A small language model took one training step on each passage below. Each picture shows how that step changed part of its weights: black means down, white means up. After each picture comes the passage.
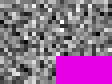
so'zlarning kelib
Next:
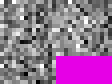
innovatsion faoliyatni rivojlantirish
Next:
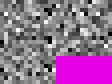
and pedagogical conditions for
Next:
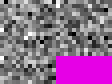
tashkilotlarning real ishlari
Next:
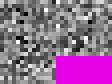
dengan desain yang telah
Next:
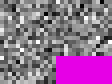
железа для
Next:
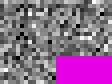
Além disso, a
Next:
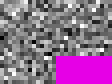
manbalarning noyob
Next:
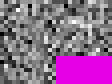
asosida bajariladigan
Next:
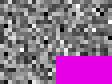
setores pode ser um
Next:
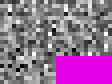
va ularning o'zbek
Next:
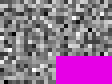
de pertencimento da
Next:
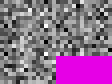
não-linearidade do
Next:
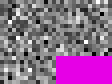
Viața profesională
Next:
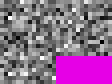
підприємства. В умовах
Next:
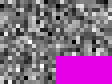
Zona No. 20
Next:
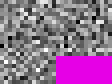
Partikel Dry
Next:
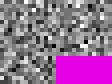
a manifestation of
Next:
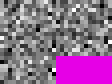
pour développer des
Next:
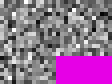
a libertăților
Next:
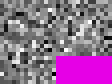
листья способны
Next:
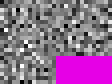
é fundamental fazer consulta
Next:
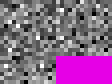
incluidos los de los principales
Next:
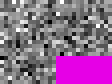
орқали ҳар
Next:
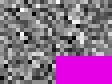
curvilínea de
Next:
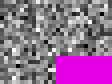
ganz Schwaben
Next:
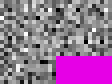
of onvoldoende
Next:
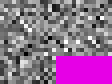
13 anos de trabalho - desde
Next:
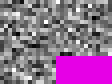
materiallarni kiritish
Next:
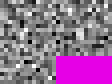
sunt aproape o
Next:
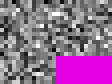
бўлиб, унинг
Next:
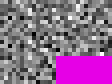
mutu pendidikan dasar
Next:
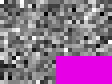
и приложений для
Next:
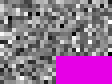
Prof. dr hab.
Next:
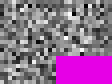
Jarayonga amaliy tayyorlash
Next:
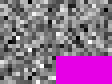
є розробка та
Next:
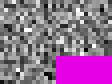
evaluar desde las necesidades
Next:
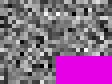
XI, n.º
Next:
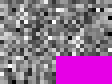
جدید در بهبود
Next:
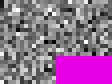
situație materială care
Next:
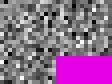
аналізують трансформацію
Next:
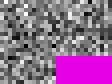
o tener complicaciones
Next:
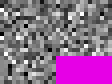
requisitos de informação
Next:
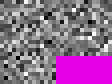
necessário sobre a necessidade de políticas
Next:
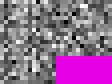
bo‘yicha tarbiyalash
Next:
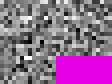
çok yararlı gaz
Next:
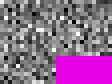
Dusun 11,
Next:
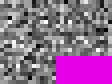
kenaikan sebesar
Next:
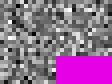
democrática desta
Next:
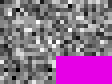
lub polan.
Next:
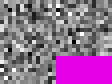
dunyo shu ideal
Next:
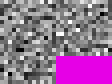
i drevnostej
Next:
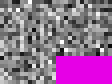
Blue R,
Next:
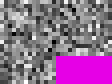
xizmat qiladi. Uning
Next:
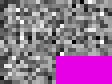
so'ng, qabul
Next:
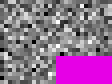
onde mostra o perfil
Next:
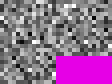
unda nafaqat
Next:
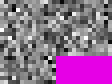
personnes morales.
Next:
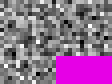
ya’ni milliy mustaqillik
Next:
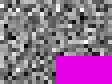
Atribuição de
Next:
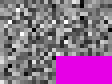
de distintos niveles de
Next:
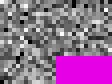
pélvico, la
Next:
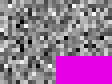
even death are
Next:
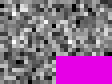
e marginalizadas
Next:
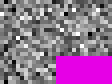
direction, with its
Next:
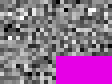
una referencia normativa,
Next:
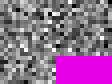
mumkin: Birinchi
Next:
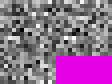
yang dilakukan Iskandar
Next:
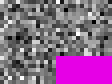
заболевания и
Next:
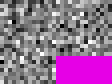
journal of applied
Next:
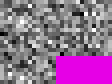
"Об электронной
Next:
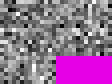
donne e uomini
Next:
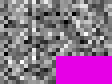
tarbiyalash va insoniy
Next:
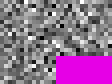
they take a
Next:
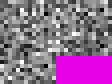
Foto lediglich
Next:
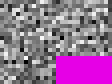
Gesprächs dreier
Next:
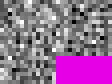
Avazova N.
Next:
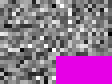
at an advantage
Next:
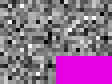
формируют научную
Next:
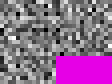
Mas o objetivo do trabalho de
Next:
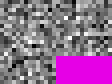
- Саломов
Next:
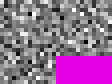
berish oldimizda
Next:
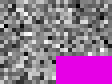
the exclusive supplement –
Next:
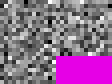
sut mahsuldorlik
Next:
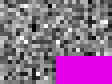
que cuentan con actividad
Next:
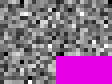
respectivamente. Este estudio
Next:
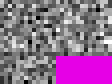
eylemler için
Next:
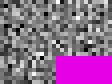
sociedade, e de certa
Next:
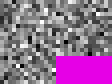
in Croatian,
